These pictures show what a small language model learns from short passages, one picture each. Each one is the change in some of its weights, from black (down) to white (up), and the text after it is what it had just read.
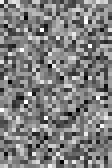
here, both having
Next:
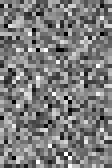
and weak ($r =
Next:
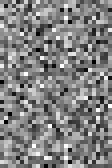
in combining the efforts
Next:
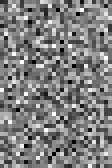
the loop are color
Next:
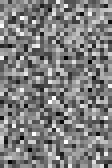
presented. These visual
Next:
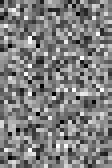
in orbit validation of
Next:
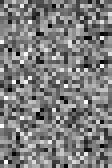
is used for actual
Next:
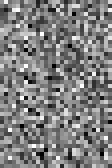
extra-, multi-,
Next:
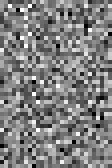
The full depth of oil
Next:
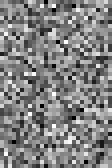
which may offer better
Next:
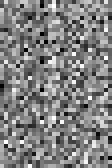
which teachers have to
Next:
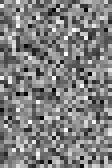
Tax then Spend or
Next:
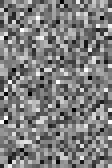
confidence improves performances
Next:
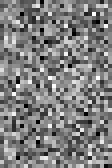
join and actively
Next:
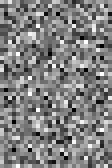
that the sensory motor
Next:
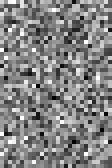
ALP formalism.
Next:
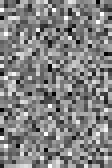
cognitive efforts
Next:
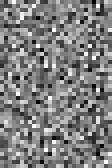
technology to the fullest.
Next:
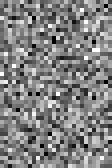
Isaac Newton
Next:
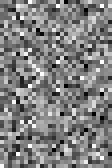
is the first large underground
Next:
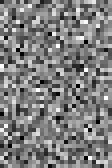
used for transcriptome
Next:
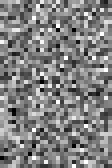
be presented as a dispute
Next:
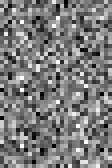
/ or rapid
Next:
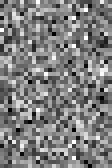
the suspension was
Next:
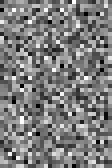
growth in rice production of
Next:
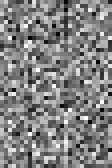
an Act on the
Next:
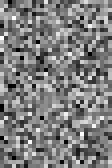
and productivity of numerical
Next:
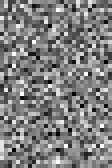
$r$ values. It can
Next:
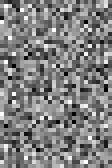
the stabilization of
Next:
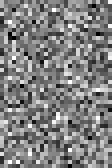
incomplete gamma
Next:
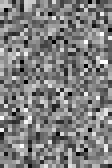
record type (two
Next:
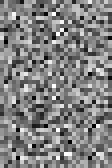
research and applications: design and
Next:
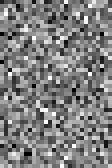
to queries[50].
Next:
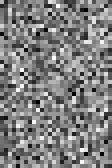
segmenting three regions
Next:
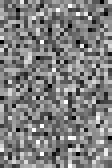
including weddings,
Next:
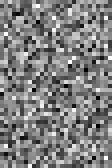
potential profits of RE
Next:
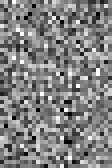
mass decreases could explain
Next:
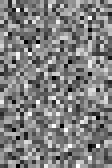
every direction of
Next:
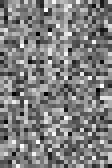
to English from
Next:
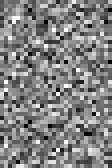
the genetic operators.
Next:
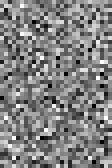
medium, provided the
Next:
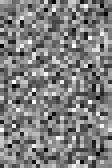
a minimum-bandwidth
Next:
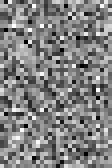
scalar electric fields
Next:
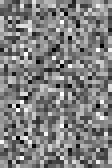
in each month (t).
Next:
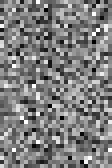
I. Prigogine
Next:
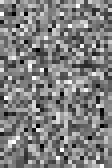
been sought in line with
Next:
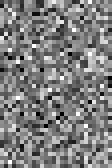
and improvement of human
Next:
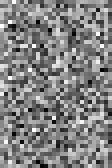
all income groups.
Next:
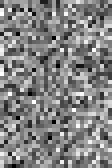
practitioner community
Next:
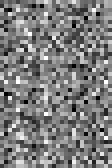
= \gamma \cdot p
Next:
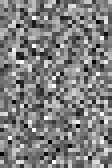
often achieved through
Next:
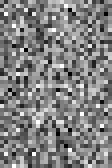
of about $3.0
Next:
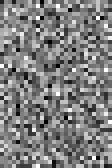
using the multi-grain
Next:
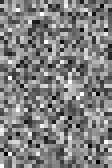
\& Haynes,
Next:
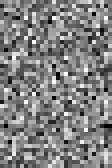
dilaton $S$,
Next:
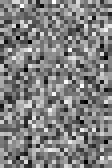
is known that the direct
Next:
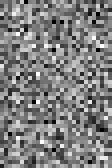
erroneous behavior,
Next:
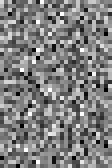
spectroscopy of
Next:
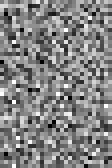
weight of aggregate
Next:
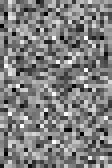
first. Both radial and
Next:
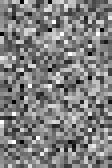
because of its role in
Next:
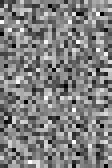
\gamma }\eta ^{\mu
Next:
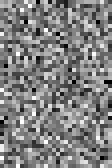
from TESS}",
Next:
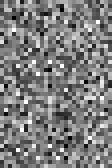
south of the system.
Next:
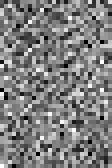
specifies the shape
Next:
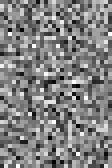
shock near the edge
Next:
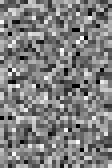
other gender-related
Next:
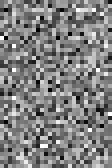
multiple difficulties for
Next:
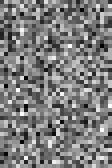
of TiO₂.
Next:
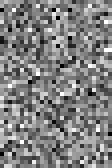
two blades out of
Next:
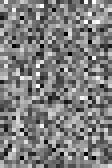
ng mana*"
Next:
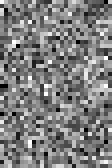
that are designed to solve
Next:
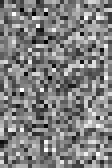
and preparation methods to
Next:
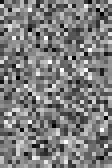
m Azimuth resolution
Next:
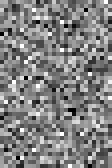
different levels of detail based on
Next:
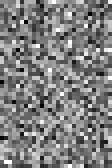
of the project. The report
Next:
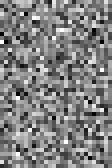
been conducted that leads to
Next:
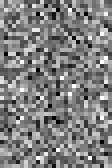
deformed superconformal
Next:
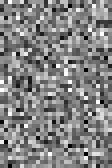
is the imaginary time.
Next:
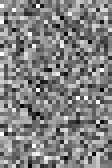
matter constitutes the
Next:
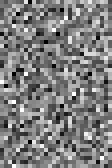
for regular monitoring
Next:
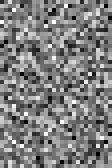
blind detector proposed in
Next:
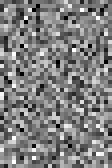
up something under a
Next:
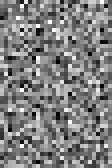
inclusion in the second
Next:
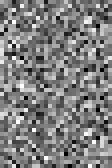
polymer in the cell,
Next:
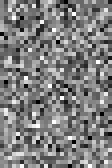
during the IBC2018
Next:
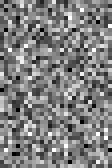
focusing on resource
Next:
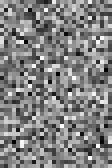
direction of travel about the
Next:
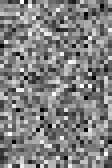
smartphone used as
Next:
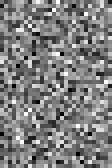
1** Responsible
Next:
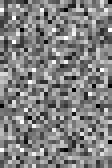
of the hundredth
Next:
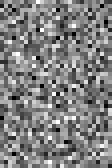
more than 40 hours
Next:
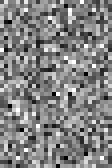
ER over SR from
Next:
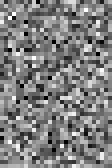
and integer loops
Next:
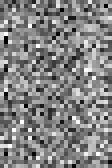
industrial process application.
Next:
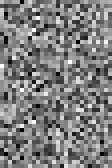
key role in cell
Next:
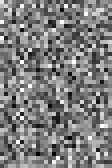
increase in temperature the production rate
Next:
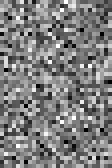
with 3D glass
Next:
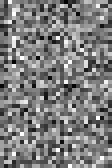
Borongan City,
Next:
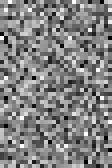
involved in experimental modal
